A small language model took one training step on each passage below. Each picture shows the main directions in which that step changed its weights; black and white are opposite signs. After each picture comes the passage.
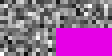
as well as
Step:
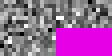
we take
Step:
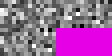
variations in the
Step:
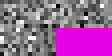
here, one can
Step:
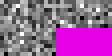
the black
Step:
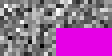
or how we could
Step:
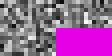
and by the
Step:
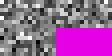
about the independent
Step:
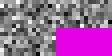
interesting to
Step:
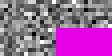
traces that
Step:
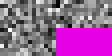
and only if
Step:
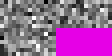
the side
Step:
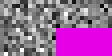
the cases of
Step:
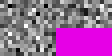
this section, we
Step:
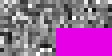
towards the
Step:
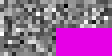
equipment is
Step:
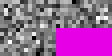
in the system that
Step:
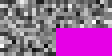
and varying
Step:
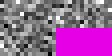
rates along
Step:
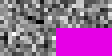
the debut
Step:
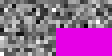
NTC will
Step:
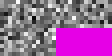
single transition temperature we
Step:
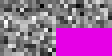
the floating
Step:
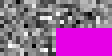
also noted that
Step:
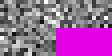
including just
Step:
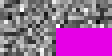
compact sources is
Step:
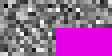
with the results of
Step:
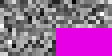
An application
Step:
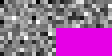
at the tree
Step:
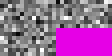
gamma ray
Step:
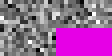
detect a well
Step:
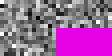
developed to
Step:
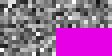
are considered to
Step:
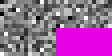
If the stars
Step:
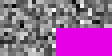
can models of
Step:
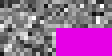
the Sivers
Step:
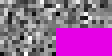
is small, while
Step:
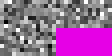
surface area information
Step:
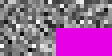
of the up and
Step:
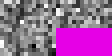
had a
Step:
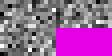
describing the evolution
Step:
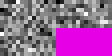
range to be
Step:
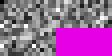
limit} The
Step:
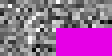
know that the
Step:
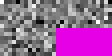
- \theta
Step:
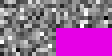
dynamics, which
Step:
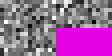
are therefore
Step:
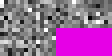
predict mass scale
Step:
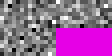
The important step
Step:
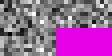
AMM is
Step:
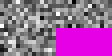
be noted that
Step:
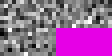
as a rough
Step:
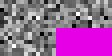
potential energy surface to
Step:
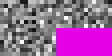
of galaxies taken
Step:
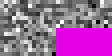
to achieve
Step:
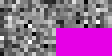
transmission and
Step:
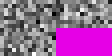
by the usual
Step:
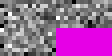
The green
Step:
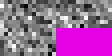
Introduction to
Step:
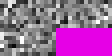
are scaled by
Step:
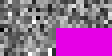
the onset of
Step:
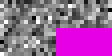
their advice
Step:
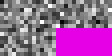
and speech
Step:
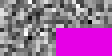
momentum average of
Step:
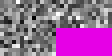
no sharp
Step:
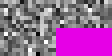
in source flux
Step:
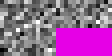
It would be
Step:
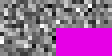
by this field.
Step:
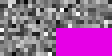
are known:
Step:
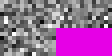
including but not
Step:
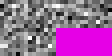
this case the
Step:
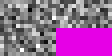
the expected number of
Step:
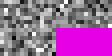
in Fig. 1
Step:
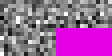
proposed heuristic
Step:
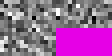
up population
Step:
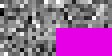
Li, and
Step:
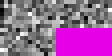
However, being
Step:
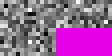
of efficient
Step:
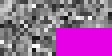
production in
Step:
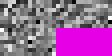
are roughly
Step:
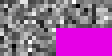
of the short
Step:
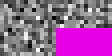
not yet well
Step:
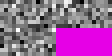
are probably
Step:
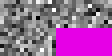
fractionation than
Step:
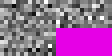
ranging from
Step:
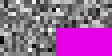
part of the
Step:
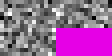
take values in
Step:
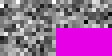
grateful to
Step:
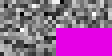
a dual
